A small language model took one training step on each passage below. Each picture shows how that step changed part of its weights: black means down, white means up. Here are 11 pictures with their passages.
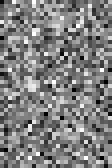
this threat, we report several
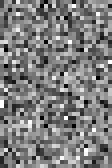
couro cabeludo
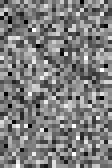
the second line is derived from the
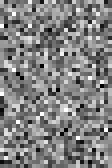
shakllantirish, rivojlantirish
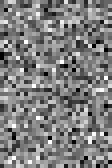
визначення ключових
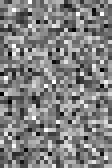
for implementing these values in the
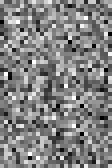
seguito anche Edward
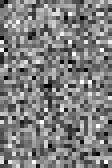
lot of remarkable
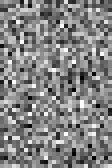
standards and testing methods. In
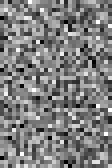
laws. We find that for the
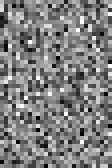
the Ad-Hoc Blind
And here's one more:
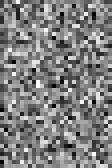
by Monte-Carlo
